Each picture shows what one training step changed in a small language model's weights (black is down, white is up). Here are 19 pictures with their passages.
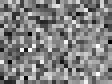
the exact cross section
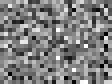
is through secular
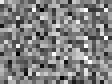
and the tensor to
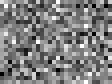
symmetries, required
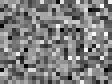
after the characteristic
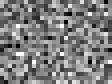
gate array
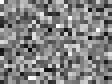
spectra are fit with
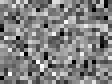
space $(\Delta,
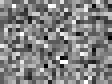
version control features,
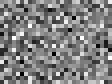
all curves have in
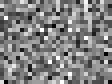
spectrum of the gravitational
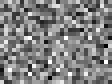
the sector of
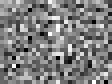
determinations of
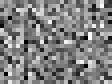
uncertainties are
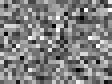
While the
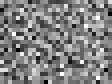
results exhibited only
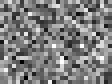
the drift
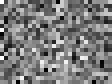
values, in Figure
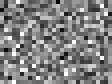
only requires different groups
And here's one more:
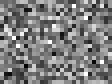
shards for
